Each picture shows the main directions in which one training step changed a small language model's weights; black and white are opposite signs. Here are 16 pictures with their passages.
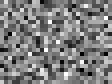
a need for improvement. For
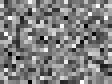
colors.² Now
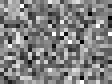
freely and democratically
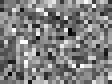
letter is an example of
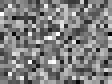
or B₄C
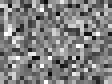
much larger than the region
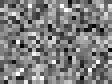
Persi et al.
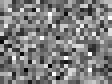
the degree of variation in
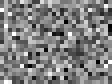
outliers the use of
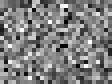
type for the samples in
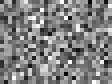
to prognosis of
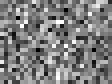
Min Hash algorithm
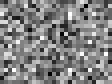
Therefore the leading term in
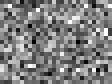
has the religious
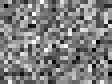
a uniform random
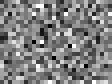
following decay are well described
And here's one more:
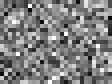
set of optimal weighting
